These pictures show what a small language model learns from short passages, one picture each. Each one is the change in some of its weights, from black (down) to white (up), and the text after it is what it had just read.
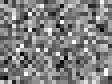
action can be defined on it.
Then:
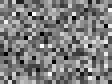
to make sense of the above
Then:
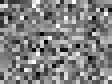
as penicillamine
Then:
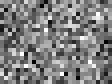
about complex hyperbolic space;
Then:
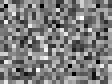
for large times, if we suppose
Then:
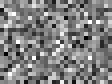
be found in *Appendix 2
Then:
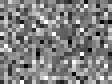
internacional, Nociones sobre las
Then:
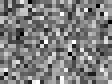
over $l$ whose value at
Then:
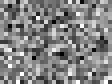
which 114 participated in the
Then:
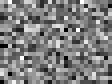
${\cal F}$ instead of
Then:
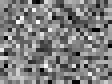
will be identified and integrated into
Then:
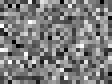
for coordinates. \medskip We observe
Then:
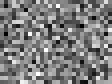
mortality has reduced by
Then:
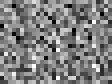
*KLF1* gene
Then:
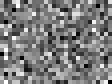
integrals are bounded but not
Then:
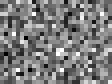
from the Figure that advance
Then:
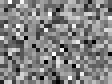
students 30 were athletes
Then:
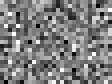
have been introduced in the literature to
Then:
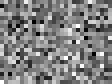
that $A=B$. Therefore
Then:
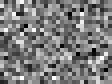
Hilbert polynomial $$ P(n)
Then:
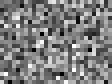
barcha bolaga
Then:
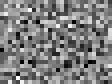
yerdan o'ziga
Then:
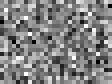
In this case, it is
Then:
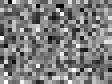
and also different from conventional
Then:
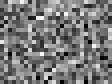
Explication: At that
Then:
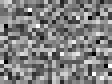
después), así como
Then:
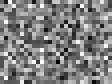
family of weighted homogeneous complete
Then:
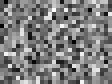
fu poi donato al
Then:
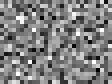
2.3 Description of
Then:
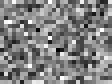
все регионы
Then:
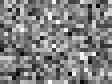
страны» [3,
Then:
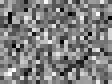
a person external to the
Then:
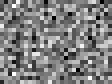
of the Theorem. The proof follows
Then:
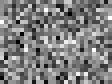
and aim of developing language learners
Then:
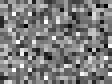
y aprendizaje que
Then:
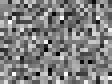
$\Cm$-algebra for the
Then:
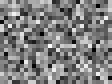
connection with the results of scientific research
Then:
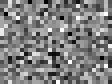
be an infinite cardinal. We
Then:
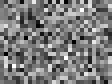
to store and manage the
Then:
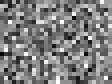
The columns are exact coefficient
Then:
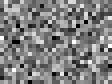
a Nobel Prize
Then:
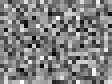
Two extreme forms may
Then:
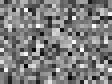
bo'lsa ham, uni
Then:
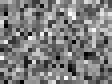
EEG is a good tool to
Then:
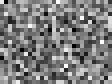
siyosatini dadillik
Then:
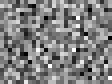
B \cdot q^r}.
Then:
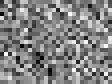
Rt (CEL),
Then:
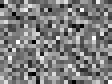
\Gamma(R). $$ For
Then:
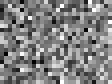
found directed terraces at
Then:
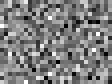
that there is no isolated
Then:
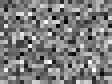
of buyers such as
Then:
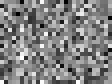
Vistoli for his patient and
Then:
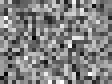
of children and youth“
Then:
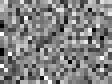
the tested textiles.
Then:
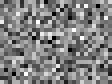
memory requirements. Second, we
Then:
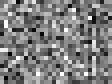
Since at each step the norm
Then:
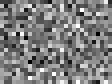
when map layers from more than
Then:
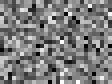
ani, atunci în
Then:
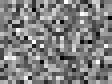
of these conditions with coefficients $$
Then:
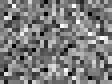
языка. Такие
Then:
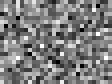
та сьогодення,
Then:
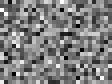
the velocity associated with the patch
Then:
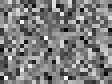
and for the existence of its
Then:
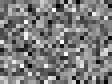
Yes - ↳
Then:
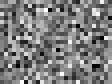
a descrição e o conceito
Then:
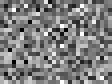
\ed{Cor} \vskip
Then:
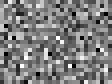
the problem into a collective
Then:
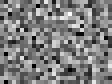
le cas par exemple du
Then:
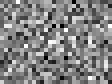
normative evaluation of the pandemic.
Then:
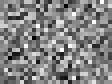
of the resilience assessment can
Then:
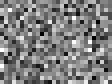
activity in work teams is
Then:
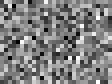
me. The possibility of the
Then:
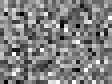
variables is used to express the
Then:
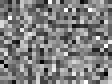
algumas contribuições que
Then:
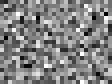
zahirada turadigan
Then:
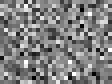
Badiiy idrok va
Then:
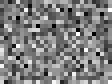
productive opportunities in order to
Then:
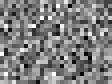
\in P\}$ meets this
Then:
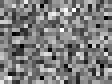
ва улар билан
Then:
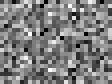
- Акустический
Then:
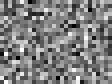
of all $x\in
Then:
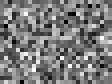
although Fermat claimed
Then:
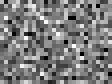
человек. Это
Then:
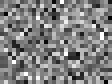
thus , we have several possible ways
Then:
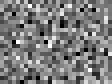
appearance and note that from the
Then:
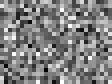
attains its minimum at
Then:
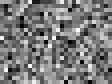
optimised the process of soft
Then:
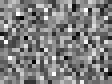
and the nonnegativity of
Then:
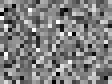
96h ageing in
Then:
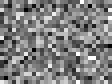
mixing time. This can
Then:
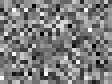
research is to know painful
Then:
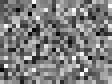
democratização da educação
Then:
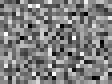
o seu desenvolvimento. Considerando as
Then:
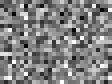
social da diversidade e suas
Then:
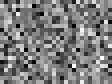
for fabrication and
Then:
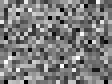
Sediment grain size
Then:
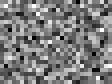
Cha – Koreya
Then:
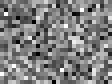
de la bolsa de productos
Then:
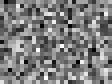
is independent of $(n,
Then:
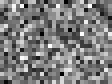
with respect to $\lambda $ and
